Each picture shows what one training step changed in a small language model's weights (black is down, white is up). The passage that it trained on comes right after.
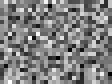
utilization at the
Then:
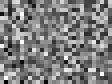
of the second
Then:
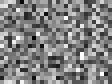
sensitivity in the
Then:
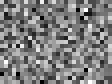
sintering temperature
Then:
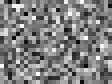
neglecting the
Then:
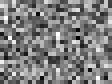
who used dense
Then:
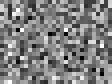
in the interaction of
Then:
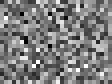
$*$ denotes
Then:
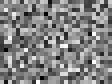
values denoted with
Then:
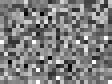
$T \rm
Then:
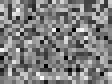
in terms of number
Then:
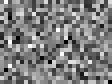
interval in
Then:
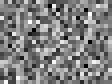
cavity age
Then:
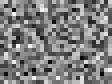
true in a
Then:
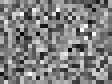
Based on
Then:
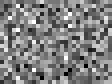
to cold and
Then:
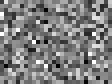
unitarity limit
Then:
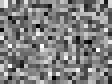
reducing the use
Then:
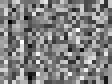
individual characterization of
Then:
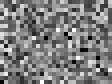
two or more
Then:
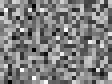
at the end of
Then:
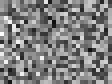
and operational constraints
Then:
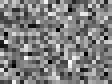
real scalar field
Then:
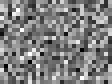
in general,
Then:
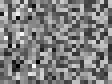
on the users in
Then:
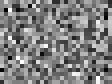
Therefore, for any
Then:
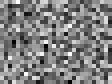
model weights
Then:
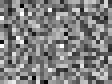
one of the
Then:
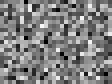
or subjected
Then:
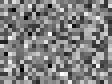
distinct regions of
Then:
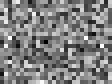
to be examined
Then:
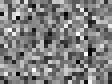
onto a
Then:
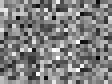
this unique
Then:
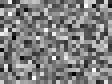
interface, and
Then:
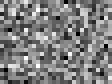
The contrast between the
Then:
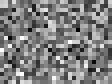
produced. The
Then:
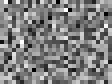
of static and
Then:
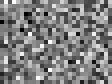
frequency uncertainty,
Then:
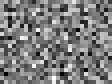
quantum mechanics.
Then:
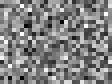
an interesting point
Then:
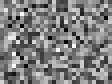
the density of states
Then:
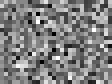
movement is described
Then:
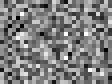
the system is
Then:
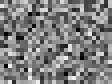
conditions were generated by
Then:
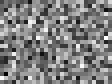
strategy aimed at
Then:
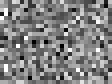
as a result,
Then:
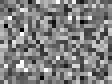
by many.
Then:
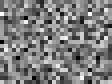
CIF to
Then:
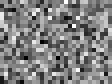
The distance modulus
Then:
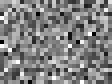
important factor for
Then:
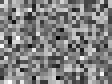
group in the
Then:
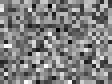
other structures or
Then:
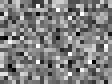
factor can be seen
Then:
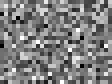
during the difficult years
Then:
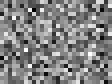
delineate open
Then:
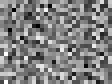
channels with
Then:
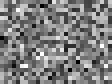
is here introduced.
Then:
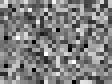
relevance is
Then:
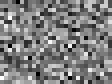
termed as high
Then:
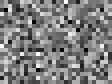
small as,
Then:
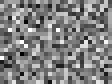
mutual information
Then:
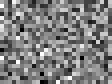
and depending on
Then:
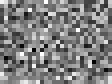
performed single-cell
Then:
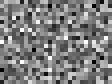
data, while the
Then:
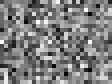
cracks in
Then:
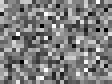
Wu *et
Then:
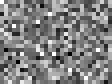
we take the
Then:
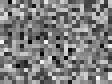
that is higher than
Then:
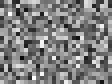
profile, and may
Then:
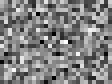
against climate
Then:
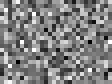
to the cause
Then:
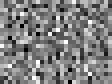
the tribal
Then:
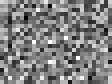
applications to fixed point
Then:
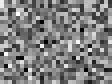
are scaled by
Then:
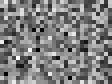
random sampling was
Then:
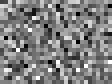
6 Translation
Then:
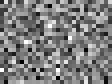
green). For
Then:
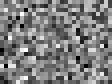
the highest average degree
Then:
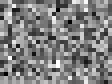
sees that there
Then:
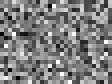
nodes randomly
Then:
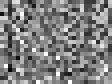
of the argument
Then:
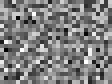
a unit vector in
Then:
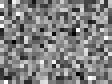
and weaker
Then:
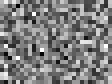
identical to the
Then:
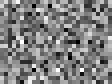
behaviour of a major
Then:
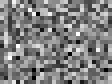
necessary to obtain at
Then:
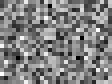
Table 4.
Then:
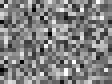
formulating an
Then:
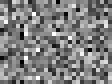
to God.
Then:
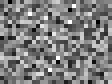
transient features
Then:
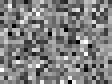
constructors of
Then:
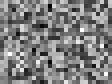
algorithms in the
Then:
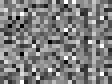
the severity of
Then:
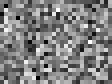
B2 level
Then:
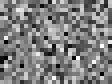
is encoded
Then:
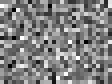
sites. The
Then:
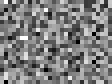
spectrum. This should
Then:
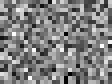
is considerable less
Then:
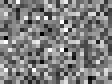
an exudative
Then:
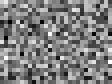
current findings provide a
